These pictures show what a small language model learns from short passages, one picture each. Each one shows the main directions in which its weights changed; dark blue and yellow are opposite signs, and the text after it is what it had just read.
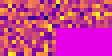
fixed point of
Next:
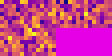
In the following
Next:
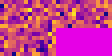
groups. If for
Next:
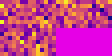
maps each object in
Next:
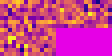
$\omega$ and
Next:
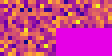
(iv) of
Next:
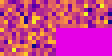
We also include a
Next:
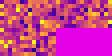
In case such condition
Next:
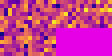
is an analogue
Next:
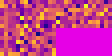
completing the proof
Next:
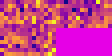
\right) =
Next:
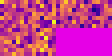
Now, consider
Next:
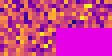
that \[
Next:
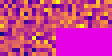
on a normal
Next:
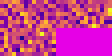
the same set of
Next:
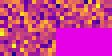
the three weight functions
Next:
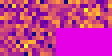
hence countable,
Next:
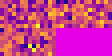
first research
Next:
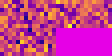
that if all the
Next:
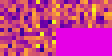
For example, in
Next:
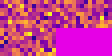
the solid line
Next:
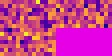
short note we
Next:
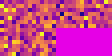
complex projective curve of
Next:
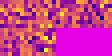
some transversality
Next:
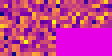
context of the classical
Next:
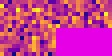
algorithms widely
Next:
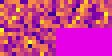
In our work
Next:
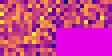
Consider its closed subspace
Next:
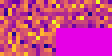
is a maximal subgroup
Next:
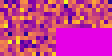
to an admissible error
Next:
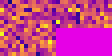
avoiding both
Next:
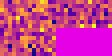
loss: model
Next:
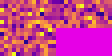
simplicity of
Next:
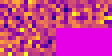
$c$ are
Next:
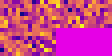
a string,
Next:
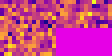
nontrivial models of
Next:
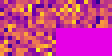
0$ and
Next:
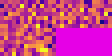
isomorphism. \item
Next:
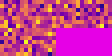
of memory
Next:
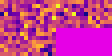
M^{-}$ denotes
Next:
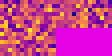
of the resolution
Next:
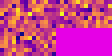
can also reduce
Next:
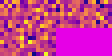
in order to
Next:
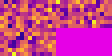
and $\tau
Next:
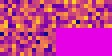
of all matrix
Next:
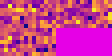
yield equivalent
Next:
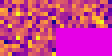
are given. These
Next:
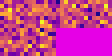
paper, we present
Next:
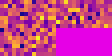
the Making
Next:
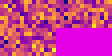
the real line),
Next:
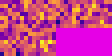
the critical behavior of
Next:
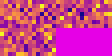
sequence of series of
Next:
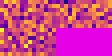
to give bounds on
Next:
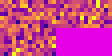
equation fall into
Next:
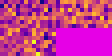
compatible with the
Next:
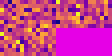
avoiding the
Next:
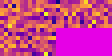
due to the
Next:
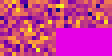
for the time
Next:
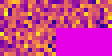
is as follows.
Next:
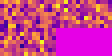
of these papers
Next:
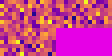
Then the second
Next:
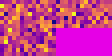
Finally, the
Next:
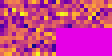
a result due to
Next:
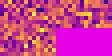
probability at least
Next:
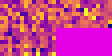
the following equation:
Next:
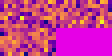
these subsets, but
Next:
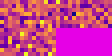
comparison, the
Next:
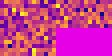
a function, written
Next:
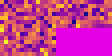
triangular finite dimensional
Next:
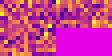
number $\kappa$,
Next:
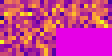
J. Math.
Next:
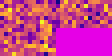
paper, we consider
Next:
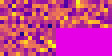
differentiable for
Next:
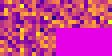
(E \oplus
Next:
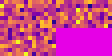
spaces which are
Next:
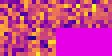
the first example
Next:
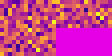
is independent of the
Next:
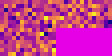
cubical rate of
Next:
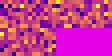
expression of the form
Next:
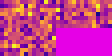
At time level
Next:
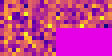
B} includes
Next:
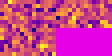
+\infty$, in
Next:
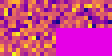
is considered over
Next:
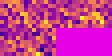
the dual space.
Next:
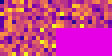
\\ email
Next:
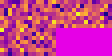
is normally generated
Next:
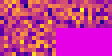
for a sequence of
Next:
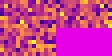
case it may not
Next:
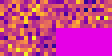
also serves as
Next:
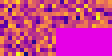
of the lemma hold
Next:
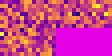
the proof of the
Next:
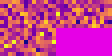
the set of
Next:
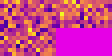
of the constants
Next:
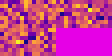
the change of variables
